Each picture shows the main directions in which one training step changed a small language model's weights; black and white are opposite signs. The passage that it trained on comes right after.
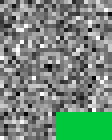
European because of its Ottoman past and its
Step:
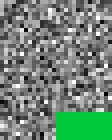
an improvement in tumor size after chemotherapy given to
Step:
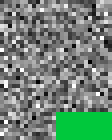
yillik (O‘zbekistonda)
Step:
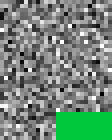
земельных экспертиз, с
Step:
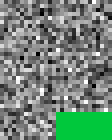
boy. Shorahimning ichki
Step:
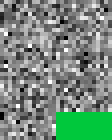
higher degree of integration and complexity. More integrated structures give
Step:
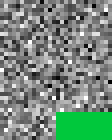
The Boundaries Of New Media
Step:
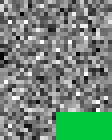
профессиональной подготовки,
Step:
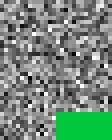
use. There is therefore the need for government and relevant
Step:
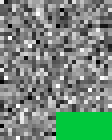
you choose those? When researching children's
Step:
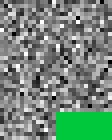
Mención Ciencias Pedagógicas,
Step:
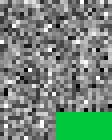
zu erheben und Aussagen über
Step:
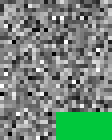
the other hand, high yields of high quality DNA were
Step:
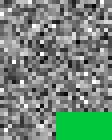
regarding the understanding and interpretation of artworks; -
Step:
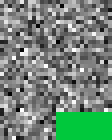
and psycho-emotional interaction a user has
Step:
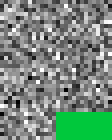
wavelength demodulation with high cost. In recent
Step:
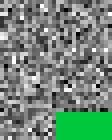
α). These cytokines increase endothelial
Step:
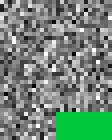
challenges to our healthcare delivery systems as the disease is both
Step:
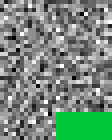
can reveal why a particular design with its characteristics
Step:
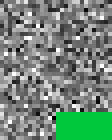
нейроиммунные реакции.
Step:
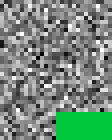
qilish uchun ushbu tizimlarga tobora
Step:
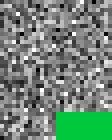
la Granja Experimental “San
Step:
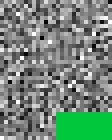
pagsasama ng wikang Filipino
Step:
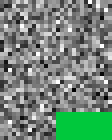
masalasi yil sayin dolzarb
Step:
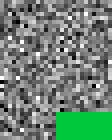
(funcional, administrativa e financeira)
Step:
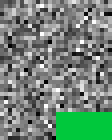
zich raqamli muhitga ega bo‘lish va
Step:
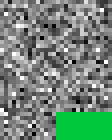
la Asamblea Legislativa Nacional,
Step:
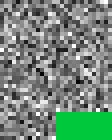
Лингвистическая игра на
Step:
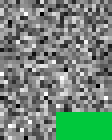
tabele 4 i 5. Tabela 4 Formy
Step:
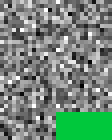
ومن أهم النتائج
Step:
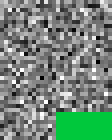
gold directly on the Niger by building dykes
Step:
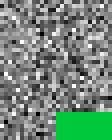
(Londres), donde permanece en la
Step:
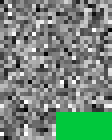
conditions (Rădulescu and Rafailă
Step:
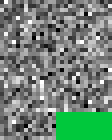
get conflicted about his entry as a guard.
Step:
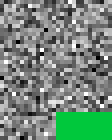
the way for more brutal steps that would
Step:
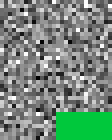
yangi biznes-modellarini joriy
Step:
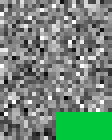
situación está bien como está, señalan que las
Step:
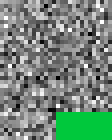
surfactante utilizado (Hari et al.,
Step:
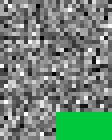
tespit edilen gemi
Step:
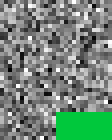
conductivity (EC) limit for the complete
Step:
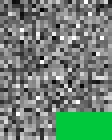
dismessa da parte del Ministero.
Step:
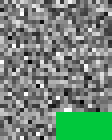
(III) Hence $K(a \cdot
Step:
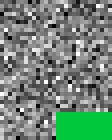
encore développé. Ce qui
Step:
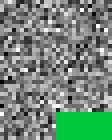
of UCCs is not trivial:
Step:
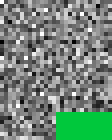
pode ser considerada, dentre outros
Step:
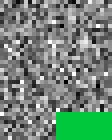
variables can be seen in the Supplementary Material in
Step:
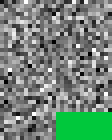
Paderborn: UTB. -
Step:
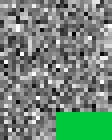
qarori bilan tasdiqlangan “O‘zbekiston
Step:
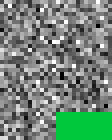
diseases. The herbal cream has best properties and having
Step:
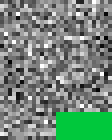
SHAYBANIYA PERIOD
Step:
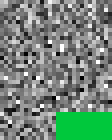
authors declare having used ChatGPT to
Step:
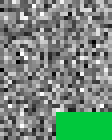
iodine liberated by the sol. The results
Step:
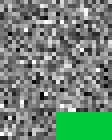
личном. Как и все явления,
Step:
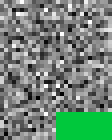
كورونا، إلا أن
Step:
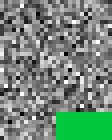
affirment que dans cette perspective, les apports
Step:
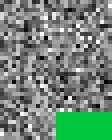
to study his works. It further provides commentary on the
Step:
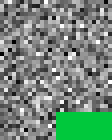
of the South West Region from which the sample was
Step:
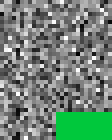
techniques. Table 1. Student respondents by universities Public
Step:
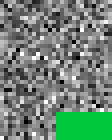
perspective (*i.e.* related to previous description
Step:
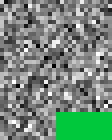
allowed for the creation of a single human rights
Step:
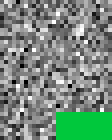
outcomes. In antenatal women, these
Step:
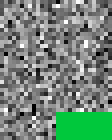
\rightarrow \infty$, как и
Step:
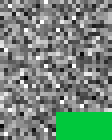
faoliyatini iqtisodiy-matematik modellashtirish
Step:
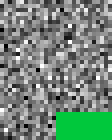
16% of tillers were still not
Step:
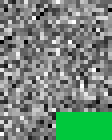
continuent de travailler en étroite
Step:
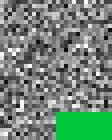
усвідомленні загрози,
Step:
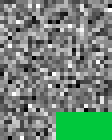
resulting in a higher signal-to-noise ratio.
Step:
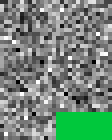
ciudades brasileñas y las
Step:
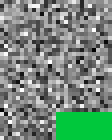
istiadat, kepercayaan,
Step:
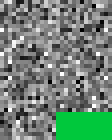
of training materials, etc. will contribute to the achievement
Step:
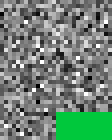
в китайском языке
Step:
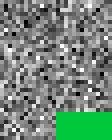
ialah: metode rasional, yaitu
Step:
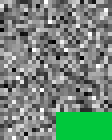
of aminothiophenol and
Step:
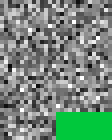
dan mendekati normal. Hal ini
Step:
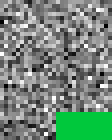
In addition, they are exposed to social stigma
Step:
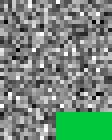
تحسن أحد الجوانب
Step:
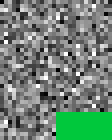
2022.] DRAFT REPORT with
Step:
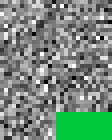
jobs when business is good. Most of these
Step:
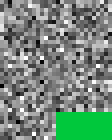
especially during training sessions. [14] and
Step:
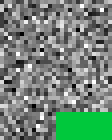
уметь работать в команде, для
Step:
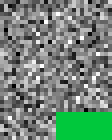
(Genesys 10 UvS). The test
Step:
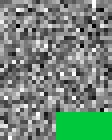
opracowane przez 24 partnerów
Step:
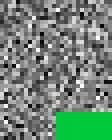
or other online activities. Compensation &
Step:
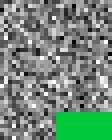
the law of inhibition effect in the presence of both
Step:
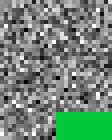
kunda jahon pedagogikasida va oliy
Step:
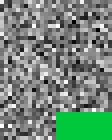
India, who directed overall colonial policy; the
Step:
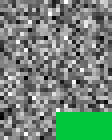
and opinions expressed are however those of the
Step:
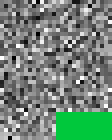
o papel do terapeuta mudou fundamentalmente:
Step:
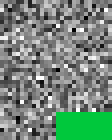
sports. However, the father stands out as
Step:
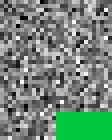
yellow. Pale pistachio is a
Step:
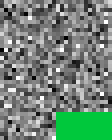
підприємств, яка орієнтована
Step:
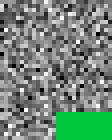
s from the length of shortest recording (23
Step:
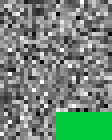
Г. Бібіков Д.
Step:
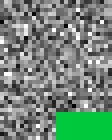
Antenatal ... (Akande &
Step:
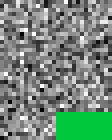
of code, it was trained on a corpus
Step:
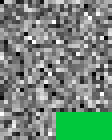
prevent the long term consequences of metabolic
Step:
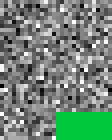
probe, rheological parameters, *in
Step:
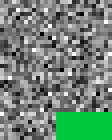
level of knowledge and Practice of Nursing
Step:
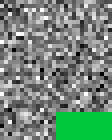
photoreaction or the details of bond
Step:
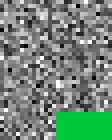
and the new position of each particle are calculated using
